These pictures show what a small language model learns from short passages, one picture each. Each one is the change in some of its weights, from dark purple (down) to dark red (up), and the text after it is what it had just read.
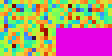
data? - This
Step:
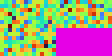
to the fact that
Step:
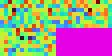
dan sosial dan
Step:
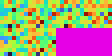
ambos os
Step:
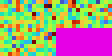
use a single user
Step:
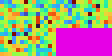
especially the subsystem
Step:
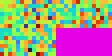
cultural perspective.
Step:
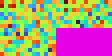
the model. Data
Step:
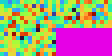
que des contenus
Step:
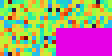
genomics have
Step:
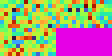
мають системне
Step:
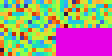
the fiber
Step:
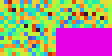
Article The
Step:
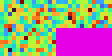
and basic media.
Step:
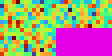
production-side policies
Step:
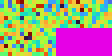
Qon bosimi
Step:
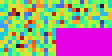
prey at the
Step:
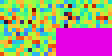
the Functional
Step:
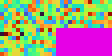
introduce this approach
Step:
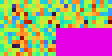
solutions to improve
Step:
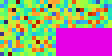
bare land,
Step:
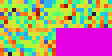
capital.. 1.
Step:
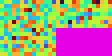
conduces to
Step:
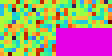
side effects while
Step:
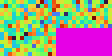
mouth. The
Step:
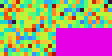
Arvine -
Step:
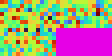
from PMS
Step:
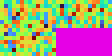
Up to certain
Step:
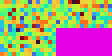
a corrosion
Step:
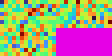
exposures to
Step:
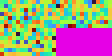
number with or without
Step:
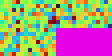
tests, namely
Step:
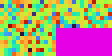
assistive technology
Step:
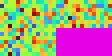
experiment, to a
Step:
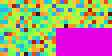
os coautores
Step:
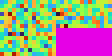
scales, which
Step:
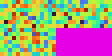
to the workers
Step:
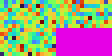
will be used for
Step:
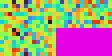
remains the most common
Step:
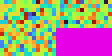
and performance.
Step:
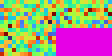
underpin six
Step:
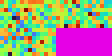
в нашем
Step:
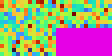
su misión,
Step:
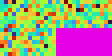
are based on two
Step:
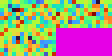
find many numbers
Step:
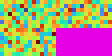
ambientales de las
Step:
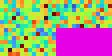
ml) for
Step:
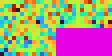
casa de
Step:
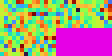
лицам и
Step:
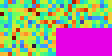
of the standard
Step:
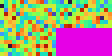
fuels are
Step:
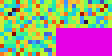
PV generation control
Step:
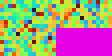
single RGB
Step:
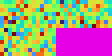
data management in
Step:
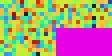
que delimita
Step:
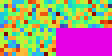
Influence of
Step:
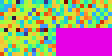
teachers' readiness
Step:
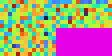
thanks to its
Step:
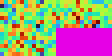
there may be
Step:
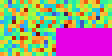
to scale new
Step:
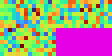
for determining
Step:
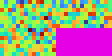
the primary substations
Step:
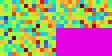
tous les items
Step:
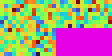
del personal de
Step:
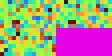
successfully complete the
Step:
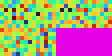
or yes).
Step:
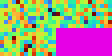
carriers of
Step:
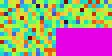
and severity of
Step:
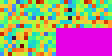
foundations for
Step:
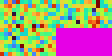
insights but
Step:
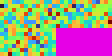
most of the components
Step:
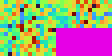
la produzione dei
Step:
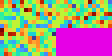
et al.
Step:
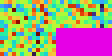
hour at
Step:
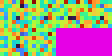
delivered to
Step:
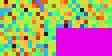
en todas las
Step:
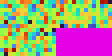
aplicación del
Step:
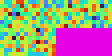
In the present case
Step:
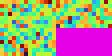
as especificidades
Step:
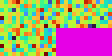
yapmaları için
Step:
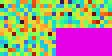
is not viewed
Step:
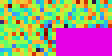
es una manera de
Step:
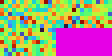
pendidikan di
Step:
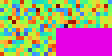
the workshop
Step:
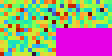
bir nutqiy
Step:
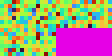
madaniy boyligi
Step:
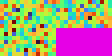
The cost of classroom
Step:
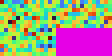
the story of
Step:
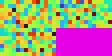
type of securities
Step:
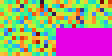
to find any
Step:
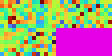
exercício não
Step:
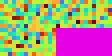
verification) but
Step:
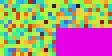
mais sans pour
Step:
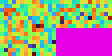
Teachers have
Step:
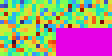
no sugar was
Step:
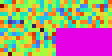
Words: electronic
